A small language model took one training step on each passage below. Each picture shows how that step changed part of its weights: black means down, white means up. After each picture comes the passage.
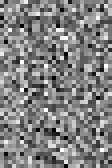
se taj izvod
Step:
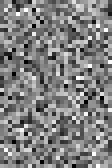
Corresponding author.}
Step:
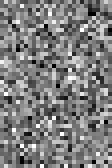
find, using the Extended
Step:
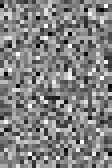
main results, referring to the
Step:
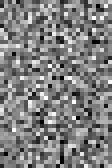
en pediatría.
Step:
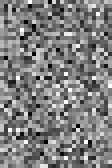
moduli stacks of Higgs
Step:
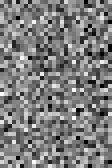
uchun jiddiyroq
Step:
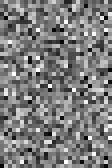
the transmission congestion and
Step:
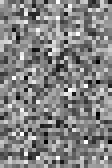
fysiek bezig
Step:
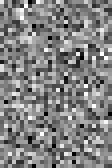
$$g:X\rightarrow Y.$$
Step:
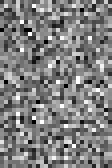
cui Tatsuo
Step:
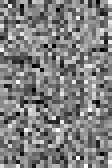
\arrow{e} M_k
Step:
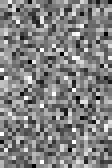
estimula a deposição de
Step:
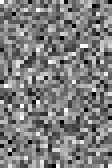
силам потока
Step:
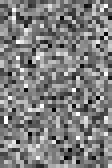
(ms)=0 Total
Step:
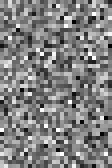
canonical basis were described explicitly in
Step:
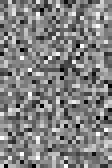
all endpoints is a countable
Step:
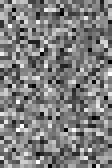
виконанню. У
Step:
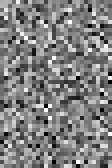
(\ref{finphi}) and
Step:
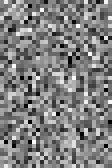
\leq k \leq g}
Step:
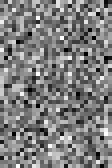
le texte: le Christ
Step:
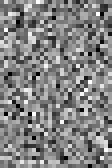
\end{equation} where we also
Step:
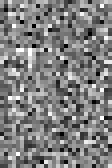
St}(b)$. Hence, we have
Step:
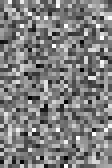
with its length. The ratio
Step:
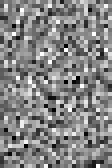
thinking, organizing
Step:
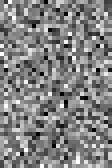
on $\Sigma$ we get the following
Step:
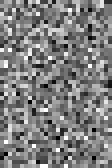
type 0 and the critical points
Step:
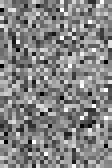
\Y \to \X$ satisfying
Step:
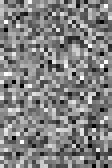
ist jedenfalls nicht
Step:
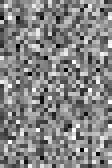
a smooth bounded convex domain in
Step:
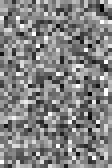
de uma série de
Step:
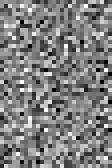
53 publicaciones que
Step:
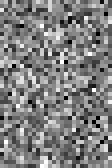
e agli studenti un unico
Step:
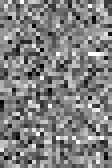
to all other known sequences
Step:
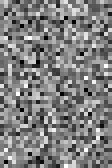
os pavimentos foram
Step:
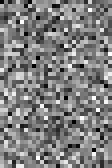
as the philosophical
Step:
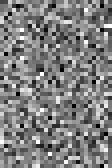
свою жизнь,
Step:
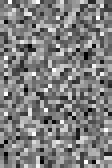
and $x\in \mathbb
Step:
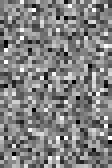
measure $\mu$ when the tiling
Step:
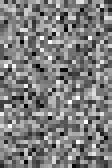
form is so natural for classical
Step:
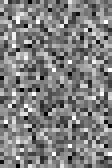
the motivation process in
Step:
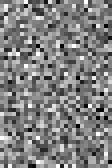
elements of $W$ is a
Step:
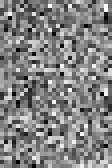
$$ \sigma / \tau =\sigma
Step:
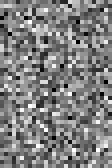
valores variando de 1,98
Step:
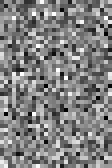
\label{lem: a <
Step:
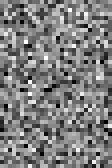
in educational sciences*,
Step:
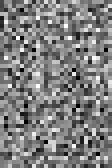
omului care nu
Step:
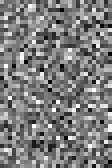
обучения студентов
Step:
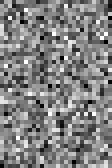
rescaled velocity field
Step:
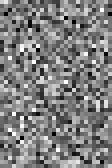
do direito e ajudam
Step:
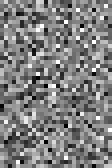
distances on the order of maximal
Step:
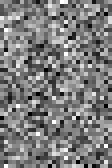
1814 los religiosos lo
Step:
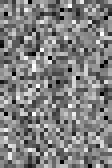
\cite{PL2}, for
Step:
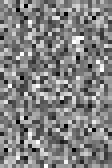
a crucial pattern
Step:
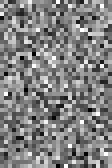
and the lemmas preceding its
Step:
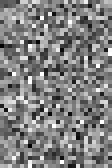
teks. Semangat yang
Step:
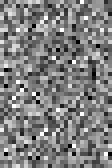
consider the case of the sphere
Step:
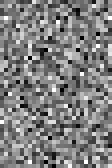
imaterial, não
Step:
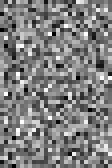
and Engineering
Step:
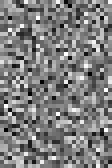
Sul do Brasil. O
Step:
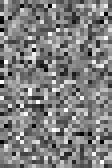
resistance on regular networks
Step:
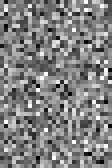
then that $A$ is the
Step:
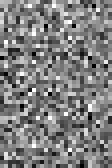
Artificial geral:
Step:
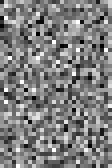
Pour citer cet article
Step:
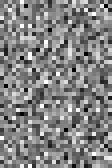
seems to be new. The
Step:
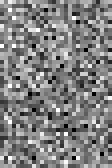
к действительно
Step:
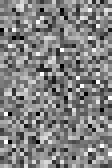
– управителів
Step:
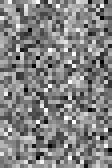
and supplementary results that
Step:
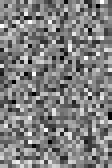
introduction, we present a
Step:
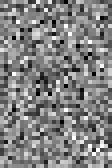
a minimal STCR lightlike
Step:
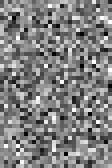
nie można
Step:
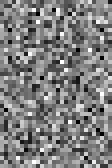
organlarining mamlakat
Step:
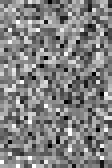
at $t=0$, we have
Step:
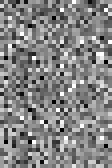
\beta = \beta \alpha$
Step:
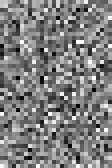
que ele explora a
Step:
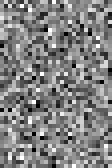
prácticas de investigación con
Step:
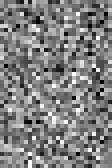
set of ordinals.
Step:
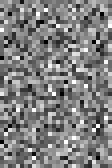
Obrador registraba
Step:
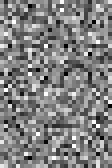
a profit. It was concluded
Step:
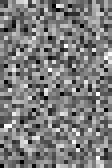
irreducibility of the Markov
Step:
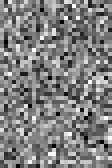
frames spanning the same
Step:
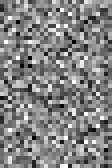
Jacobi polynomials
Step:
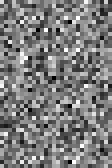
chegarani muhofaza
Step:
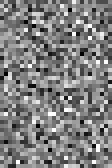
metric spaces of nonpositive
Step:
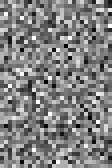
de Bioplantas,
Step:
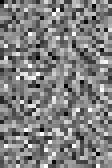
possui atividade
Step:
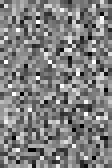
_{n}$ and integrating
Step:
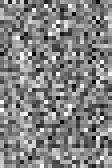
таким, що
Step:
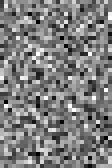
R.J., To'raev
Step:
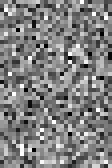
for the elementary operations}
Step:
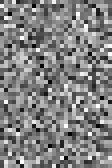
уточнять их
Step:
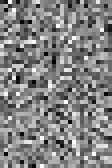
open} means the arrow $$
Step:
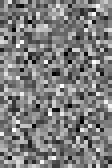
Sie Angst oder
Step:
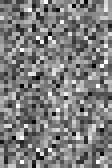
{\em Groupo\"\i
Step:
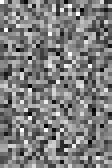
proprio, esso
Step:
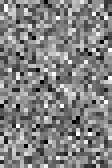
in the following theorem. **Theorem
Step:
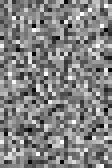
According to the formulas
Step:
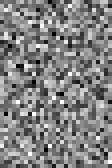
\eqref{e8i}) we
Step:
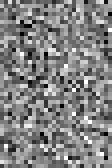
población evaluada siempre
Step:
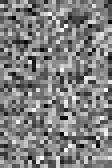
muhitni yanada
